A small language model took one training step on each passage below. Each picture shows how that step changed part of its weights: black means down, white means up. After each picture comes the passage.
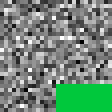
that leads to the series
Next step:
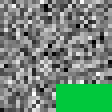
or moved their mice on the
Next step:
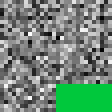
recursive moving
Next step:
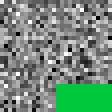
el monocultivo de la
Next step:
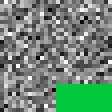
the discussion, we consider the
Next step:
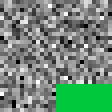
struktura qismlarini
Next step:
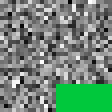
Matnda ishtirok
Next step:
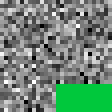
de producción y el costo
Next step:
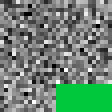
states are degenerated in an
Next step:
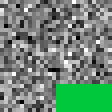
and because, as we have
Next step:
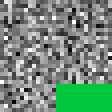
down to 100~mK in
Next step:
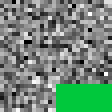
para posteriormente poder
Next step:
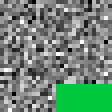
anomalous dimensions.
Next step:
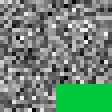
say, in doing this, we
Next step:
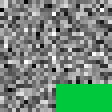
are the main components of
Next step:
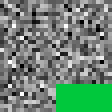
network architecture of the
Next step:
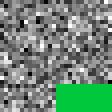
objects dubbed Compact
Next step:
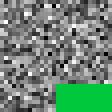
ichimliklar) →
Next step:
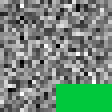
calculate the commutation between the
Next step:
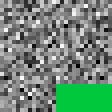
clearly from Fig 6 that
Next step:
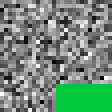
decoding on different devices
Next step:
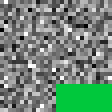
the Algorithmic
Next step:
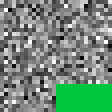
edifício apresenta um
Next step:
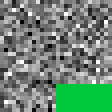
be resolved with a finer
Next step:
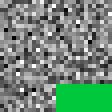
in (c) was calculated from
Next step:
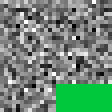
то, и другое
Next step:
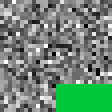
Soxhlet con agua
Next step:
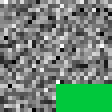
without error it means in real
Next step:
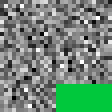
image generation, exposure
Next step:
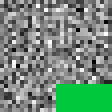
Tarix Mavzu:
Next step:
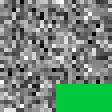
Erhöhung von
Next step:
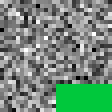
process continues sequentially,
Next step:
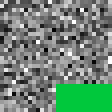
como são essas opções?
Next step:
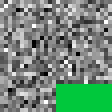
by increasing the frequency of
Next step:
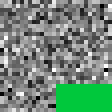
with the detected photon
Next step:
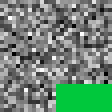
для занятия
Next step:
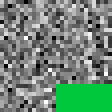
we take the $\Gamma\rightarrow
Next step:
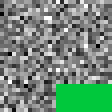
University of Environmental and
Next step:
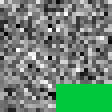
рекомендаций по
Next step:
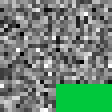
для ринку) та
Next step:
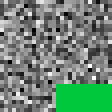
e em múltiplos
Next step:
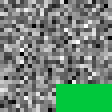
du würdest dich mehr
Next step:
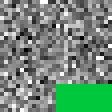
Lagrangian, these terms
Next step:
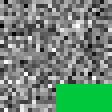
the transverse momenta of partons
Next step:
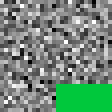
greater HHG
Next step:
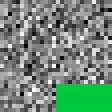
наматывания на
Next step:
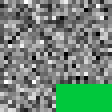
de tiroides,
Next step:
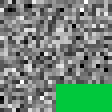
[Strategy and
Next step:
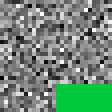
high gas metallicities.
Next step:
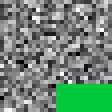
optimizes the matrix
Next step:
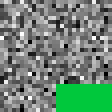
– таъсирли
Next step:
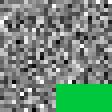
the case for observer B. In
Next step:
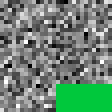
defines Lyapunov
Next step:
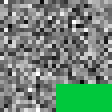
for the CNN app a user
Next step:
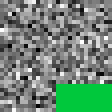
mijozlar uchun
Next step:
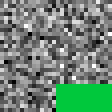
factors of $\IC^k$
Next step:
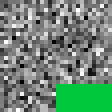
in \inv\ above. This is
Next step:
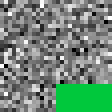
delimitando uma relação de
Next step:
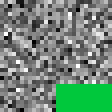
increases with $N_y$. This
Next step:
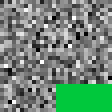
and ranges between, for
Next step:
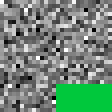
set, making it difficult to
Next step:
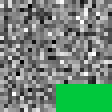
von Large Language
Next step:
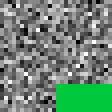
the upper panel of Fig.
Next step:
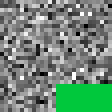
Another way of expressing
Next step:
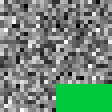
kungacha saqlanib
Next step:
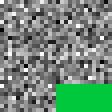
masalasida Ptolemey
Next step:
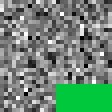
har qanday so'zning
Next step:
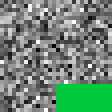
a qual a prestação
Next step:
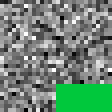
в избирательной
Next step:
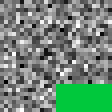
The total computation time used is
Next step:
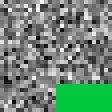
Nous repoussâmes
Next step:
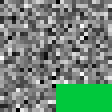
the exploration of efficient
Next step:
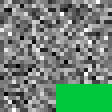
experiments are not expected to
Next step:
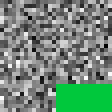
\cite{feynh} &
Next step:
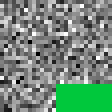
the luminosity, and only
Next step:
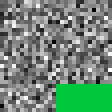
Indonesia di kenal
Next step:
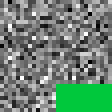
1 \textrm{ s}$, where
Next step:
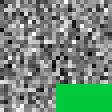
correlación lineal de Pearson
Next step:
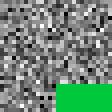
expansion velocities of
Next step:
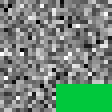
dengizi, shimoliy
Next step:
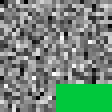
limits? What determines the
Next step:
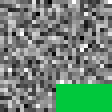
collaborative researchers.
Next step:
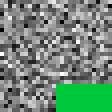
news stories. These
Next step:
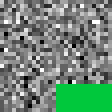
glucose concentration, and
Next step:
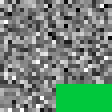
genel kamuoyunda
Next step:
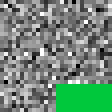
The correlation matrices for the
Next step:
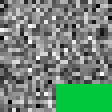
този кратък
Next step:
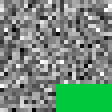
nos angustiamos. De
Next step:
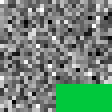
ragioni climatiche
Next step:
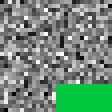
phase coherence covers the
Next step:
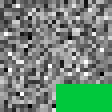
the transient nature of a system,
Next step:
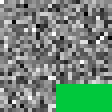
leveling and use the maximum
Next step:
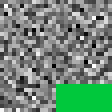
is in progress. In particular
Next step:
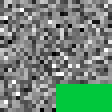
Analiz sonucunda;
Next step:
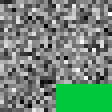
\cite{bw}. We
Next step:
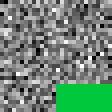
neurológicos e
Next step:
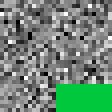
MeV for the cases we
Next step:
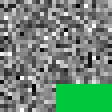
more training iterations.
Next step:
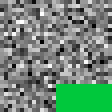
that a QSL state is
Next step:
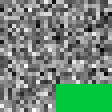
of pulsar radiation
